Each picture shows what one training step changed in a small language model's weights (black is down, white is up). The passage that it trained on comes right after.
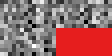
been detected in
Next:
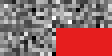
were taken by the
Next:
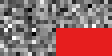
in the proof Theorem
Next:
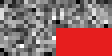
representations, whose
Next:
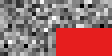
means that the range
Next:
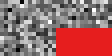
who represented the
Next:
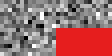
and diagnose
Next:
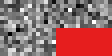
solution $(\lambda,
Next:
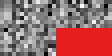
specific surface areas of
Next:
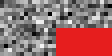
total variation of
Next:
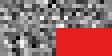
time take necessary
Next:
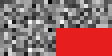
of CRC
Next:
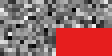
program version and
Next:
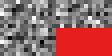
project? -
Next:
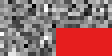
provides an open
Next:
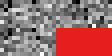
a smooth map \(
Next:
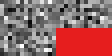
School, from
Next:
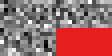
To this end,
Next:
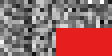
in the different
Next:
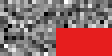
Bates model,
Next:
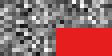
life. My
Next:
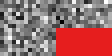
Learning media
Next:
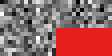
fibers in the
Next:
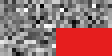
The quantity
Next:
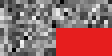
take place in
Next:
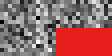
theory, particularly
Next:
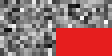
signed measure on
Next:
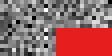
all laminates
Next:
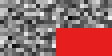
provided with the further
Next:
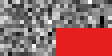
me to a central
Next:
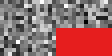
trees on
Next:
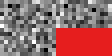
be diagonalized by
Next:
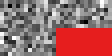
appearing in the
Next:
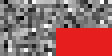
While both
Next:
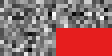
lead to their
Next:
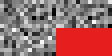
We claim that
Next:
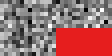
an ongoing
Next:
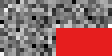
\item If
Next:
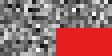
\] which is
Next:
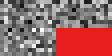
and, using the
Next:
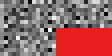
study offers a
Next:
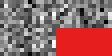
academic year
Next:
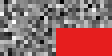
graph. Condition
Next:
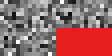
ones on
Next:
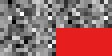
next few examples
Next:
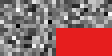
flexibility in
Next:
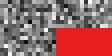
HT by
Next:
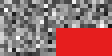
cases grouped according
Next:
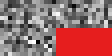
incident to
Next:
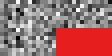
differ between
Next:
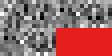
We will start with
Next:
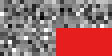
We could do this
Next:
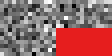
Q stands for
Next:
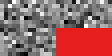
suggest that the
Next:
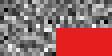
Mitchell et
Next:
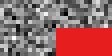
in particular, that
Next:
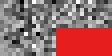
a minimum value
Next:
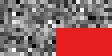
\in I}
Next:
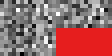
interest. The most
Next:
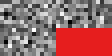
that any proposed changes
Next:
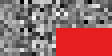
the team
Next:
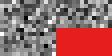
we have a
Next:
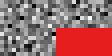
validation was
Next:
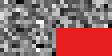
for example, the
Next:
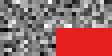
$\epsilon H$
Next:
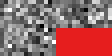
in warm
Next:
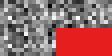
activities, making them
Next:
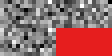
comma indicates
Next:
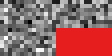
and, according to
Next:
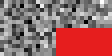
and throwing
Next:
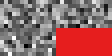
of economic in
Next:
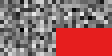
the process also
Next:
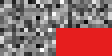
and school age they
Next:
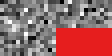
$J$. There
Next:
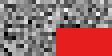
Use of the
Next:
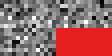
differences appear only
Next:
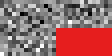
form of weight
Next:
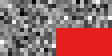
the participants will
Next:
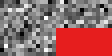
series, 3 cases
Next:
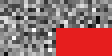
set of its rational
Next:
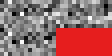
stressed people
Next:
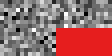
which the following two
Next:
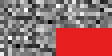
where an alpha
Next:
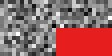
methods do not have
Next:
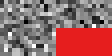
}$, and hence
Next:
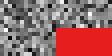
for the data
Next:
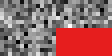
the excursion
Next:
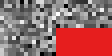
the infection to
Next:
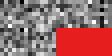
the conditions given at
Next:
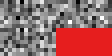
the claim.
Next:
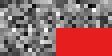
authors suggest that
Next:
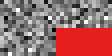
independent interest. For
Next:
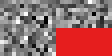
{\it unital
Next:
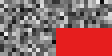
sources funds
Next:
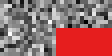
to improve the order
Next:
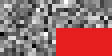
is essentially
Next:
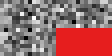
not one per
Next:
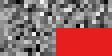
numericalization and
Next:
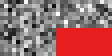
flow (REM)
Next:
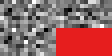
suppose that
